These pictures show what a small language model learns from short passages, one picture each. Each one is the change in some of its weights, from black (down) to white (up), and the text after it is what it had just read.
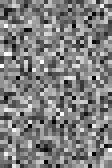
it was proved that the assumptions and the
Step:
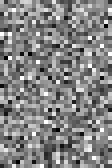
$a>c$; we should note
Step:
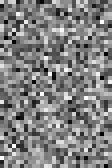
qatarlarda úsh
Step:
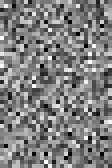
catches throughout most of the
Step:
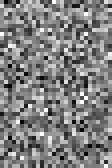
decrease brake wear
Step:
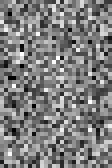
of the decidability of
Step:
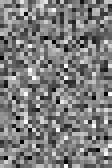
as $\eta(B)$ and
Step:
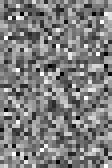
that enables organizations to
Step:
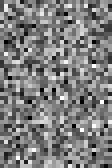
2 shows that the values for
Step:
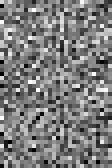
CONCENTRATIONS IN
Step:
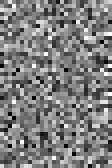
adabiy tilga asos soldi va
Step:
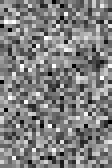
negative as well as Gram positive
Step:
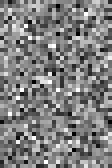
his destiny on his own terms
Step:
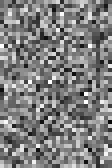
of $A$-bimodules is
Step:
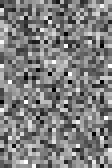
To realize that, we remark
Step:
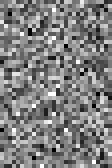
of qualitative research is to describe events
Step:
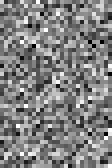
y por cada 2 años, a
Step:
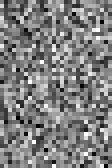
into consideration the microbiological criteria
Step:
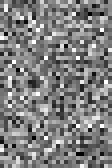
con sus experiencias diarias,
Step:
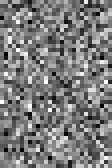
affect female students'
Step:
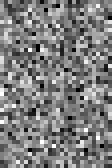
AS1 cells bearing
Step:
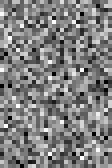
involved, namely schools and
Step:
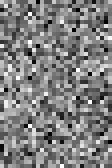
arpas diatónicas que
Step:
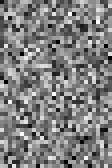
the last columns of $U$
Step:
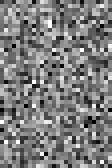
a concept, was integral to the
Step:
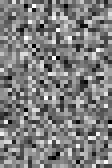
selanjutnya memberikan
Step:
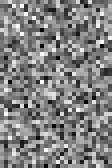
Article A. Gowthami
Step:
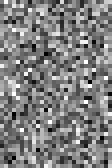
в ускоренной
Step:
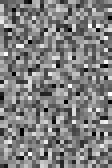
but also prevent the effect to the
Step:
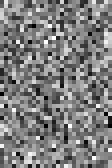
Электрон манба:
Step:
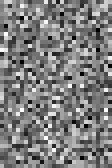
towards individuals having different views of life
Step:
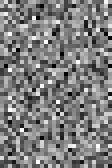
na de Handelsregisterwet
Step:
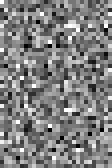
citoyens en leur
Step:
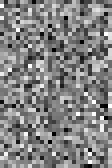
на выполнение которой
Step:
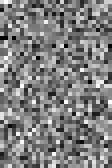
Entwicklung von nützlichen
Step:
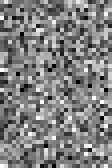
equation \eqref{shift2'} becomes
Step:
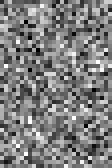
pacientes que não se
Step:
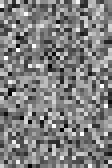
«Кожне дерево
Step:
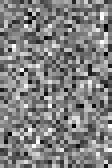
Dezember 2009, Seite
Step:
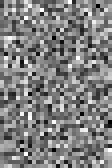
is a related literature that leverages
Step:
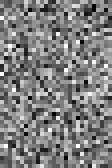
e verticais podem ser
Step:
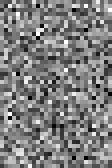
transaction (transaction-5)
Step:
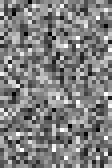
prijs gekochte
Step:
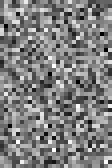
the other ligand the nature of
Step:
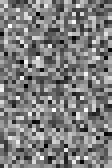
platforms the Internet and
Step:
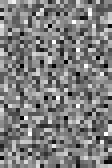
she'rlari tahlili orqali
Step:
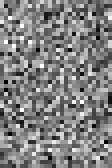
and only 5 during COVID-19 which
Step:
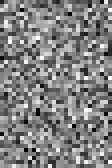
de língua,
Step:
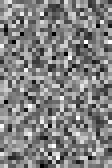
rates of maternal and
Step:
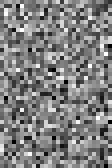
where $\calO_p$ denotes
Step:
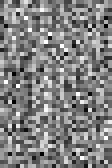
the inverse problem suggesting that the equation
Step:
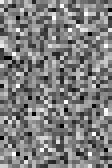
organizations, citizens,
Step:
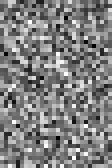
the roads in a multi-road
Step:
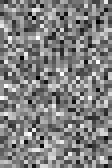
des armées de Sa
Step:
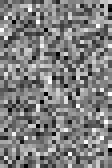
a enfoques teóricos
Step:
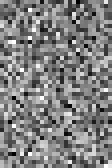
composites via aligned carbon
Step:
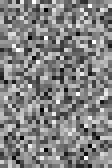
to be satisfactory. However,
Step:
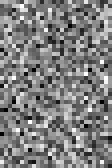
growing plants and interfere
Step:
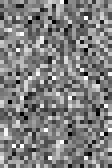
pairs.) For every regular index pair
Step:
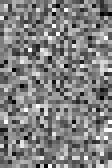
A_n)$ whose dimension
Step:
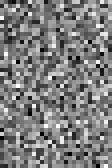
instruction. Eight reasons were
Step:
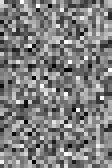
FAIR (Findable,
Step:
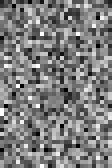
Spannungsversorgung bei
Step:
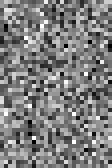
was to answer breeders and
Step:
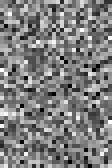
of mineral and organic
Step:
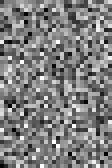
value problem of the second type on a
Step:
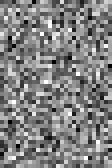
a quotient of the unit disc
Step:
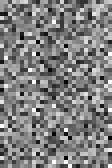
\small { \caption{
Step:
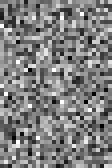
Conservación de las
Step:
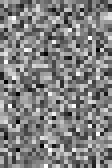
the wide range variation of
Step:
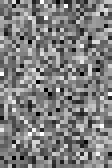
\section{The Math}
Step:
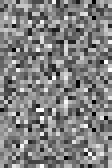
кольпоскопии и
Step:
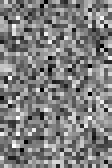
at the construction site can be solved
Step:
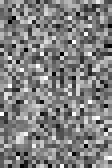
área remota no país,
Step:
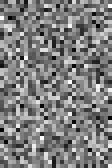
ball centered at the empirical
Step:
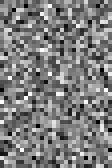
chemistry, and to describe
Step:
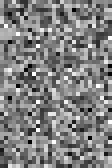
the transformation of this information into matrix data
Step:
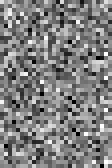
obtained using the first two-week
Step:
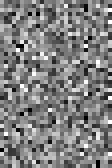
from Bali Ngamba,
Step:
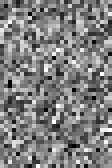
[3]. Monte Carlo
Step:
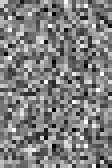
graphs $G_n$.
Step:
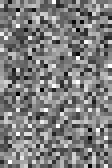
A summary of the optimality concept
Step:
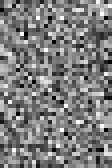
X$ of $X$ such that
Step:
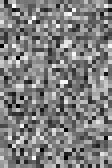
proves the Lemma. \par
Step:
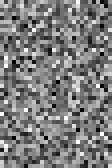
a neural element at time
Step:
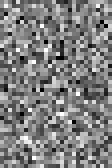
yang umumnya digunakan untuk
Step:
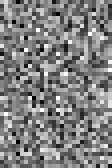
каплиці бюсти
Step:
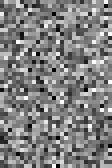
\delta$ and $L_2
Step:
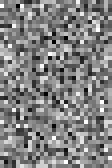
exponentially for $m=2$
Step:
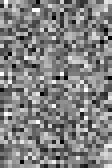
Biofield Energy Treated
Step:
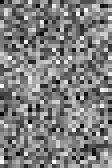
as outras, a relação é
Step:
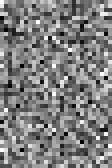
\(\mathcal{N}=2\) theory
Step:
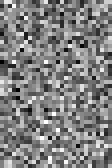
efficient and it is able to model highly
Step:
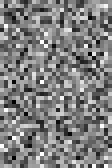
the working class, influenced by the
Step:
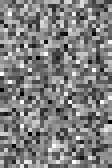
of vocational training for students”
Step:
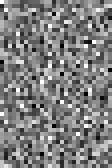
that if $f$ is
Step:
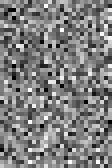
since it is the one that contains the
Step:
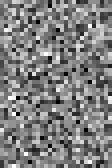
tasvirlari yunon va
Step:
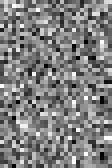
қобилияти ва
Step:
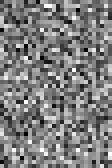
on the above reasoning, the
